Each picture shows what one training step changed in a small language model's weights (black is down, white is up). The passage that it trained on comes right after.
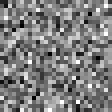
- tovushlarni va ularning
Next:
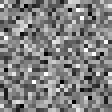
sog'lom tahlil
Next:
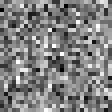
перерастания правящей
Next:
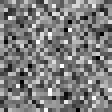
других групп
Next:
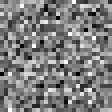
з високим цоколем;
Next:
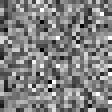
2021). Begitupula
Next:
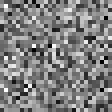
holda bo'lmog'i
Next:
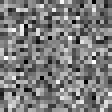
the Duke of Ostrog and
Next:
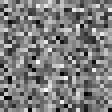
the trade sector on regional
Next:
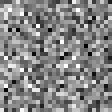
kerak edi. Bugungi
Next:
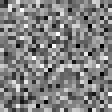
sifatida baholaydi.
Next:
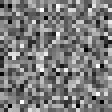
à propriedade intelectual
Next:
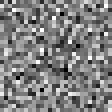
o corpo da análise e a
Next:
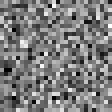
rayons solaires et le
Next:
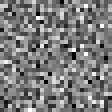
Bu taleplerin kamusal
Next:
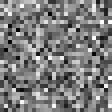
глубокое понимание
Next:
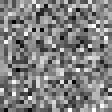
без слів (ор. 10),
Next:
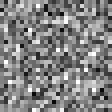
оз миқдорда
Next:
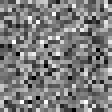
organisasi, mengisinya
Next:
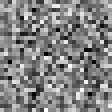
eng ko'p o'rganilgan
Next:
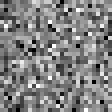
bahwa persyaratan
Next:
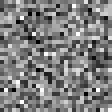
– Embrapa Meio
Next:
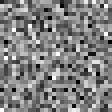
durante o trabalho de parto.
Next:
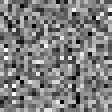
pérdida de otros
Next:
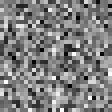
da água, reforçando
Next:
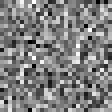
экономики РФ,
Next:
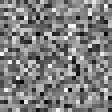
Sugestões para trabalhos
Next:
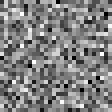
unioni. Per quanto
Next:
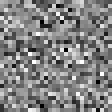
de kirip kelgen. Bul
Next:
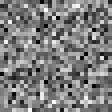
права в 6 томах .
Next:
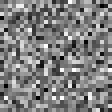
права в условиях
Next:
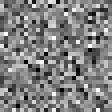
alta hospitalaria con
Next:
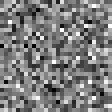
de nove investigadores que
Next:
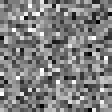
desse diagnóstico, se
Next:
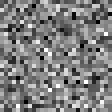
destacados, traducciones,
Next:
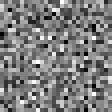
dans l'histoire de la
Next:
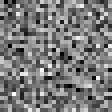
s.room_number =
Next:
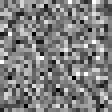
і тромбіну.
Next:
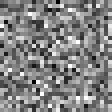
mira no puede soportar un
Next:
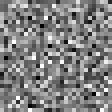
ko'p. Ular aksariyat
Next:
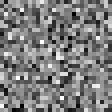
dilakukan adalah secara
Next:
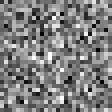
fiscalização de seus atos
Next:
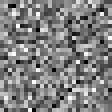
дослідження оцінити
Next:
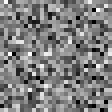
uchun ko'plab asarlar
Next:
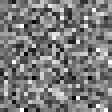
to examine the relevant information
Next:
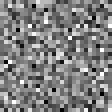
vedere economic, social
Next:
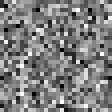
u qo‘llaniladigan
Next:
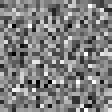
type 2 diabetes: a
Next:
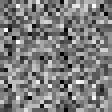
онгида маънавий
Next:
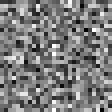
fließen alle in die
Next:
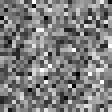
belanda. Manfaat
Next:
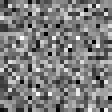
Khamrakulov, G.
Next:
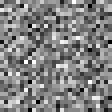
so‘z dastlab Mahmud
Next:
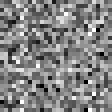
пошив и ремонт
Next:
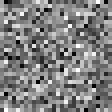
nivel descriptivo
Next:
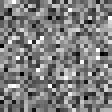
o'zining axloqiy
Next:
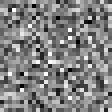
até aos alunos. No
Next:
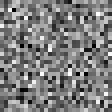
Rumah Tangga Sasaran
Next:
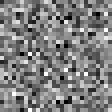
ko'rardim. Shu
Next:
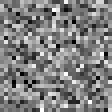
possède de richesses qui
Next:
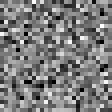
Симфонія форте, 212
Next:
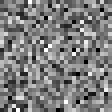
com grandes aberturas
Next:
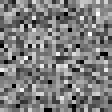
harakat qiladi); -
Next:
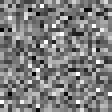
pratique augmente leurs
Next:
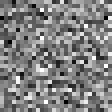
gouden standaard,
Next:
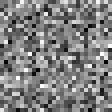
действующая на
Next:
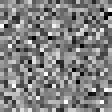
park a i.), preto v
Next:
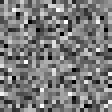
qarash, badbin
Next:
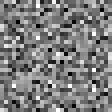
com que não existe docência sem
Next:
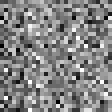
satuan berat kitosan
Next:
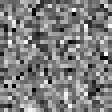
vâcib olduğunu
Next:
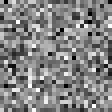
tahun Karyawan >
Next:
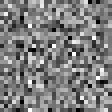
bulan Desember 2023
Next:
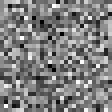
reunir – em uma perspectiva
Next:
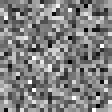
amazing group. At the
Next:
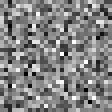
тайёр матннигина
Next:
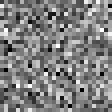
partilha dos bens na ocasião
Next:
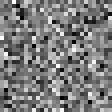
em dois ou mais termos
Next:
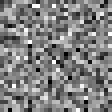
RO'YXATI 1.
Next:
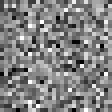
komunikasinya lewat
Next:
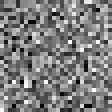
and risk of depression
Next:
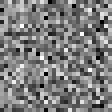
Худякова, Т.А.
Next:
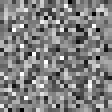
Банк России,
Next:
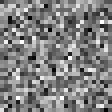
между накоплением
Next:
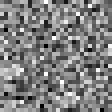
og'zaki nutqini
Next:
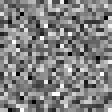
guruxlash, analiz va
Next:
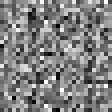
O'zbekiston davlat jismoniy
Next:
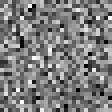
sistema nervoso, está
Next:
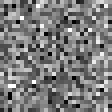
Taxonomia de Bloom De
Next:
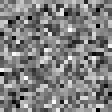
на уроках технологій з
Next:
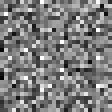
вищої освіти західних
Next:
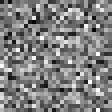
in Central Asia.
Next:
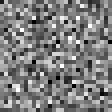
estrutura que cria um
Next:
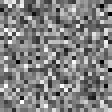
0,04, conforme
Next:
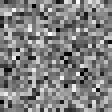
1,06 m para caudales
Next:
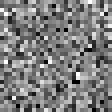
in patients with chronic
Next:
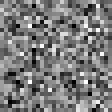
hücrenin içerisinde
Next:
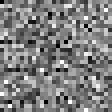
untuk mengadakan
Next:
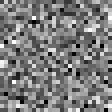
metaforası ishki
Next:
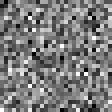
jarayonida ushbu
